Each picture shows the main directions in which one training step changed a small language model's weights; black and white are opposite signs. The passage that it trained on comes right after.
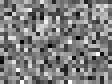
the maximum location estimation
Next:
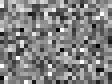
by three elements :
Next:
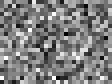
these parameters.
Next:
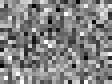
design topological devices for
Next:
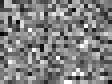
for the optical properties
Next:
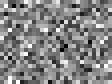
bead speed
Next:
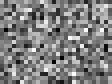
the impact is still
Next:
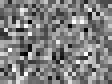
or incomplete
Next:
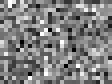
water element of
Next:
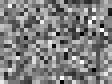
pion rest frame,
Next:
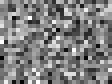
function (called the
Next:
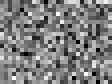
a nice fitting
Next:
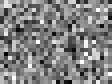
framework incorporates
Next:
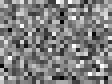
performed from here on
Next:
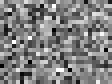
the calculated t is
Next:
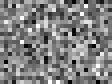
some cases, it
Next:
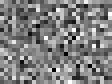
particle numbers in the
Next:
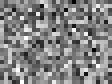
the local forced
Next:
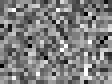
be circulated
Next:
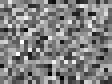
cultural heritage.
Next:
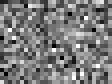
verification applications may
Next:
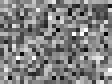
each model, as
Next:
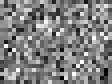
the time, which
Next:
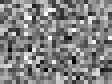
once off initial
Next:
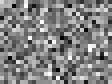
emerging issues*.
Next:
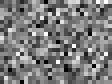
a major problem in
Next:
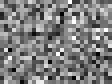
of a single kernel
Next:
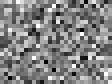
education, as a
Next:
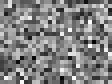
refer the reader
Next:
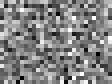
to their weak
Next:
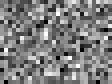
a voltage of
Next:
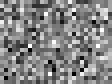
on some anomalous
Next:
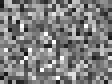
for source node and
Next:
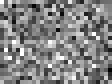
level for system
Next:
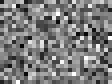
the packing fraction
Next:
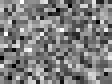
an absolutely
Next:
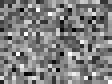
dual method to obtain
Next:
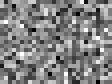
that they cannot be
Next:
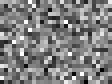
4\% by changing
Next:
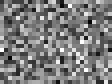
more generically,
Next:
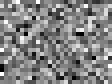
easy to find the
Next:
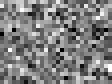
by a partial
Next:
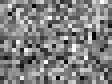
PRF redshifts as
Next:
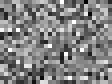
we used the
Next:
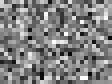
within the SM
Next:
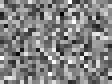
of nonlinear terms.
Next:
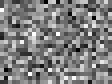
and efficient network
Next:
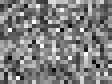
residues for typical
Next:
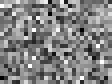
demonstrated by the link
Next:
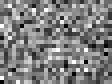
public health service
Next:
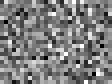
different expressions, and
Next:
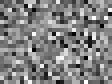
$R$ comes
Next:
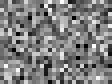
route between
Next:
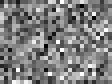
time and a complete
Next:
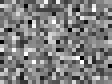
Backman \&
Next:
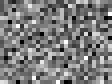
permission is needed
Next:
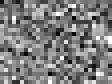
with full and partial
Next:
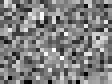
the authors. The
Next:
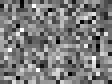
into an EPR
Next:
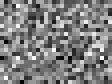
our results. The
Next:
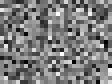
creating, sharing,
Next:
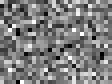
not exhibit specific trend
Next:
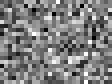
and $H$
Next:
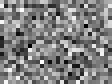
to date. In
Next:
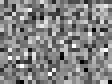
the nature of these
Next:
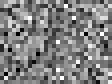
provide a simple,
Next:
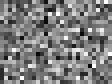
a given day to
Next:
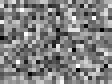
to implement the agreement
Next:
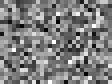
and that a significant
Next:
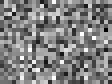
the elastic modulus
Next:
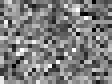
\nonumber \\
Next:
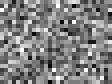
Quadrant B
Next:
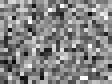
through the glass
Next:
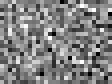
potential between the external
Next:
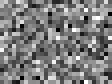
complexity. Experimental
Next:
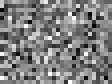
and action across public
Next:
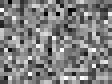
software on the network
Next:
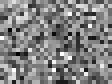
selection and management activities
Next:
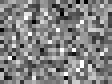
grows once he
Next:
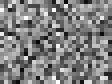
resonance. However,
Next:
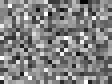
intrinsic motions of
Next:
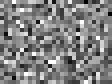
term compared to the
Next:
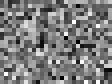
teaching, its
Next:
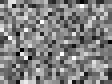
minor changes only.
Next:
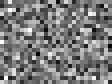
While choosing
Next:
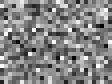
has four excited
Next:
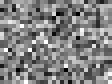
that such a model
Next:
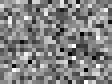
makes it possible to
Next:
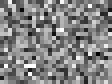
also between successive
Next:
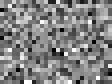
leading to cleaner
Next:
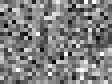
thawed Gaussian
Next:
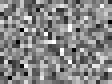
shows an extreme
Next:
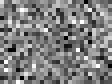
in terms of success
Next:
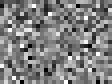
language followed by Learning
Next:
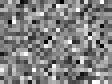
\noindent and
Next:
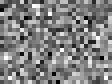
Op2 is
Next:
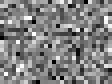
is already specified,
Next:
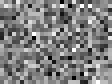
competition procedure of
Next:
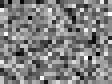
HMC algorithm could
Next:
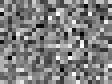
this suffers from
